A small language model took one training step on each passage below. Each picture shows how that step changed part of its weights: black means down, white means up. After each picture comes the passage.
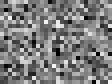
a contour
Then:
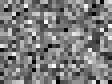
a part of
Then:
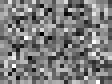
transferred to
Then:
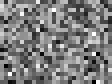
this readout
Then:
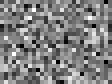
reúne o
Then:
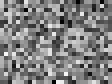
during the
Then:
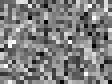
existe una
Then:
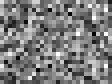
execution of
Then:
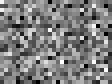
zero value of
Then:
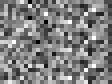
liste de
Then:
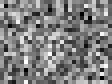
location are
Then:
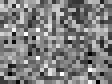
in the case
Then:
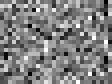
most often the
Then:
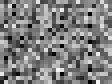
on the theory
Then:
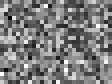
to obtain
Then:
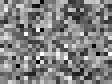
was to generate
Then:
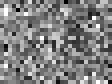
proven to be
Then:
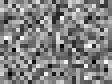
one may not
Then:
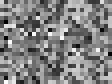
University of
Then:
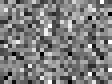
showing where the
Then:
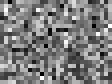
su devenir
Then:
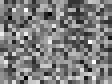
the exposure
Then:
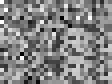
we investigate
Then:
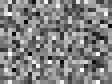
core of the
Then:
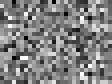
specific power
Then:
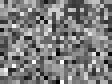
a type of
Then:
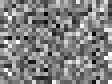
mutual information
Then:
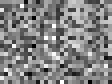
\item In
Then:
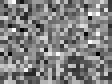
to derive
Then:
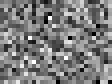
observado, o
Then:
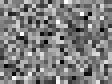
index of
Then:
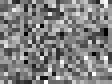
va amaliy
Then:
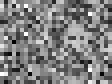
the coupling of
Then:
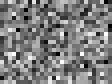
vanish at
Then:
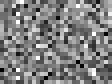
Programme and
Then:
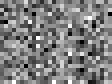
права на
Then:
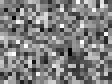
Gary B.
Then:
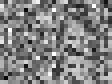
this spectrum
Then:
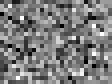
Sample from
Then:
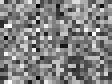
of such works
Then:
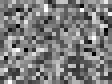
of Eq.
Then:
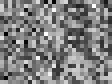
this position
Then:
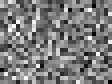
mean and
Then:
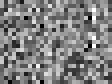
depending on the
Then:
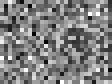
function derived
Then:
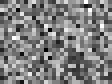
and $\bar
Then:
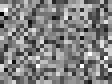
measured in two
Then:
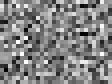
the time at which
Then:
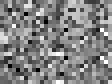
presión de
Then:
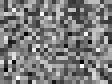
parameters of the
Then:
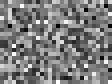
to join
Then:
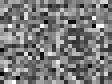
with previous
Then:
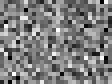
в його
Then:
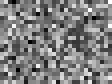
tempo de
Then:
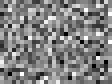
a split
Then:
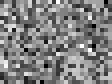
aby bol
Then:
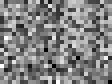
and Public
